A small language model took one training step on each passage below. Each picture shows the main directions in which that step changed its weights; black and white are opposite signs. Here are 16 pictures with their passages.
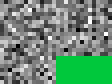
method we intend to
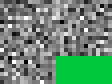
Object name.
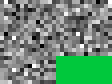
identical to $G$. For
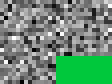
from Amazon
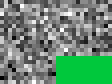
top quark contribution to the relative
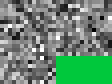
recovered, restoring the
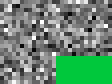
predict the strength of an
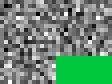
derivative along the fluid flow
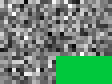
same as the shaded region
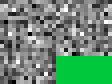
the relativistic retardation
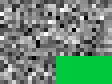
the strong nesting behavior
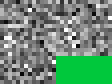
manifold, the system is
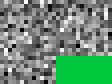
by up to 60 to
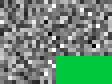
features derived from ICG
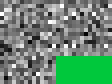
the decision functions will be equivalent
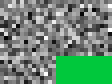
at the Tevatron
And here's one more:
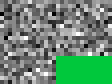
the nonmagnetic Hamiltonian \(
